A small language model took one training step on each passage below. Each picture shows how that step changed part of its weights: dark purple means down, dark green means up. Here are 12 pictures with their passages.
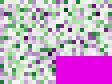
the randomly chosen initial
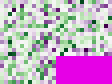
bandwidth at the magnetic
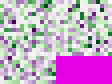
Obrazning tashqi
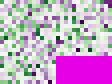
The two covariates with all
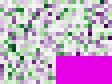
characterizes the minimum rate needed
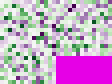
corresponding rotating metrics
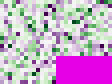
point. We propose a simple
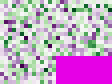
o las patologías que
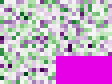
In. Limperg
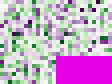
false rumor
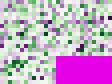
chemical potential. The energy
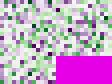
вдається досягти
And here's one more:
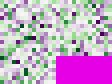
-- see Fig. 2 in
